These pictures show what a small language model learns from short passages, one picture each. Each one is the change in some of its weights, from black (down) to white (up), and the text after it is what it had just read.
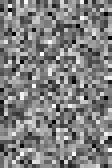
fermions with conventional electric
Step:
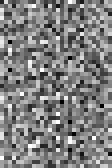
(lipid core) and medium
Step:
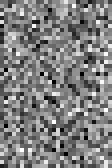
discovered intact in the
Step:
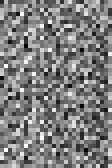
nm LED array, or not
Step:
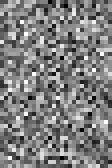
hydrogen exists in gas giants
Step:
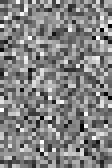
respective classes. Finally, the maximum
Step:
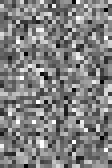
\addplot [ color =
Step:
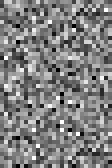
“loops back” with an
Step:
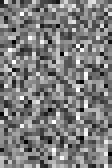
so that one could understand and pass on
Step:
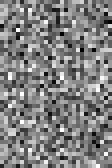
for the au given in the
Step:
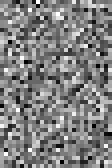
companion. In 181 of the
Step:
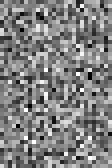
129 Sheraliyev
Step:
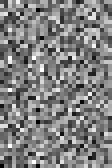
R. *State autonomous
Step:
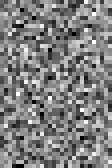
setiap manusia
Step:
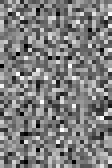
make up. The analysis also will
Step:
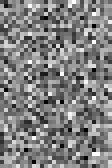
prevenir e corrigir as
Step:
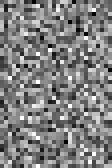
los jóvenes, como los
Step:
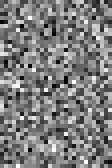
capabilities, along with final
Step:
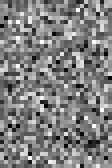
\hii\ regions and planetary
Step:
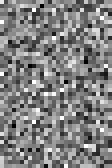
de risco, para que
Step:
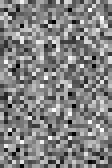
The optimality criterion seems to
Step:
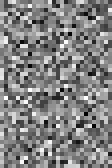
Mirzayev, Sh.
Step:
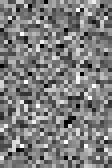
tentang proses hukum,
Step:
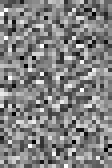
Barr [1] removal of
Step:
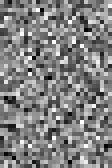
ricas y complejas en su
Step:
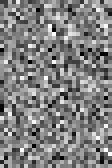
exclusion limit. For the identified
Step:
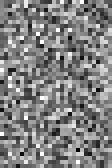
What are the key human rights
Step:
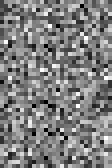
and exit of prominent industrial
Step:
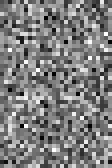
result in \cite{rs06,
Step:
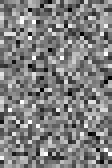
treatments. Hardness was measured
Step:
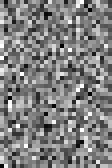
pensil). Pilih tanda
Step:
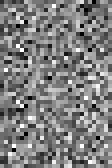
SPINN architecture can be seen
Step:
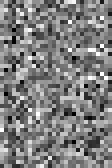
> 0$ which implies that the solution
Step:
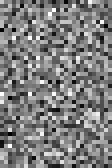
effect of metal ions and
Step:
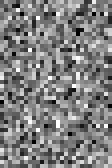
melalui glikolisis
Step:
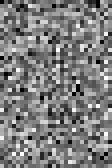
from a single experiment with dominating
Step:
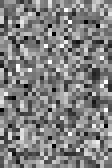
ishtirok etadi.
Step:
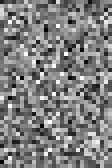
and are capable of extracting all
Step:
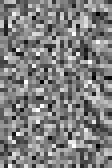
quanto aos procedimentos
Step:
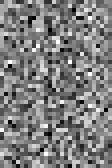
Video surveillance is a
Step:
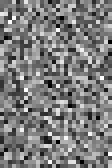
is required when submitting new
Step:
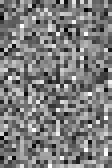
of the crossed Andreev pairing
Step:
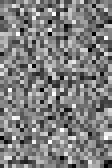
We explain the change of thermal
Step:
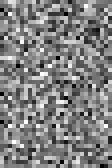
even considering all these challenges, this approach
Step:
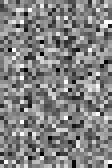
Services with Subsidy
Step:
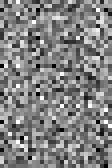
parts. Indeed, the
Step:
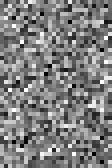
at 255 nm (column
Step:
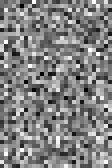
always rewrite the whole bulk data
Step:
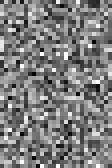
and in two-dimensional Dirac materials
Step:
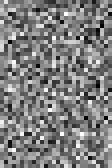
survey, which is presented analytically to
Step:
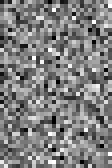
various scales by constructing a cluster
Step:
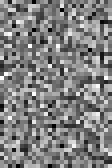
excepcionalidade do
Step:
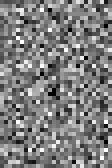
analytical formula for a certain differential width of
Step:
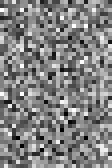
permitted to discover a novel
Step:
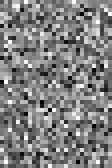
chiqayotgan suv tik
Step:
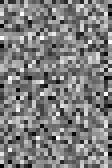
of SNR values for effective area of
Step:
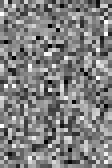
inward and is stopped by
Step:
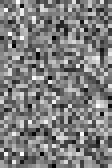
state $\psi$ of the radiation field
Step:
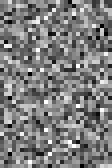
частыми причинами
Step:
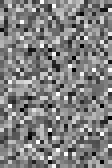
chloride (0.99
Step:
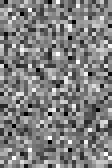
majority of the studied nurses
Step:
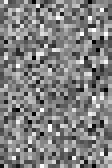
aniqlashning maxsus
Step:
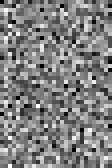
el 4% al municipio
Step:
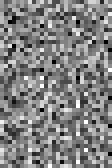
extranjera y el perfil
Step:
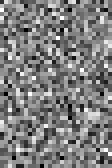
preparation. Newcomers
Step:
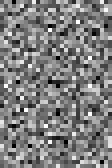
financial performance of small and medium enterprises
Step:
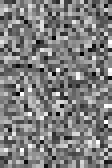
for $P_d$, this shows
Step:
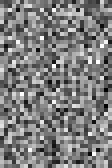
is, from $t$ to
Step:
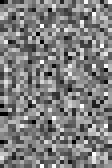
current O-C diagram of
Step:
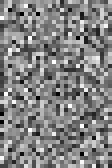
future of these intelligent transportation
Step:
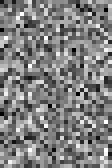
of our MCMC with the maximum
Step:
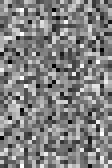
participants to grasp, the first
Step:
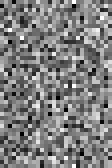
*Livestock*. Moreover,
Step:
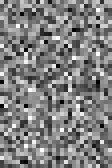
plongements de positions est de
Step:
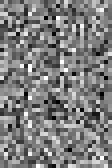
shift in the dominance of the
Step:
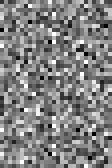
default model temperature was set to
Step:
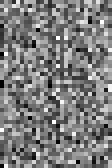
be the three independent clinical predicting
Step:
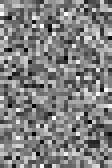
Режим доступа:
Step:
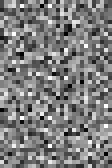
adopted by developing countries is the
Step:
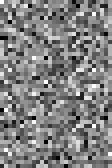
tarmoqli kengligi
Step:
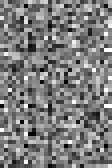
ответственный редактор
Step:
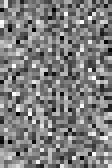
in adolescents who eat
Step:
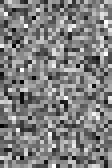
highlighting the influence of material properties and
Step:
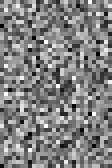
the activities of the FDO
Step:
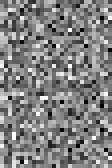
(manual) car. There is
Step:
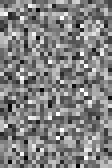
GT. Conversely, source
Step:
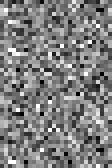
M\"ortsell for kindly providing
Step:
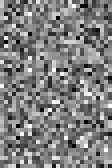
налягане с
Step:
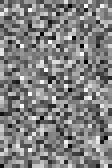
the TFI model.
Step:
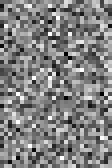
curve data gathered by
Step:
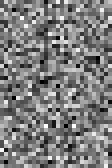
by studying artificial systems where
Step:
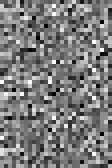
between the CIM (IEC
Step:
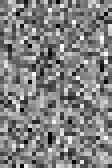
any recognition of the facts that
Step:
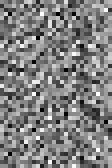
erreicht ist. Der
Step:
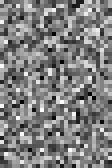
de la *Declaración de
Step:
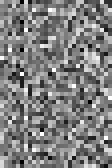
geradas tensões sobre o local
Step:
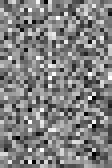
Oxymirus cursor
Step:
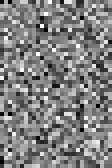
electric fields, which point in the
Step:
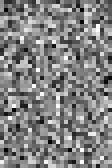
The monitoring set must be representative
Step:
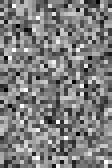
by the presence of magnetic impurities
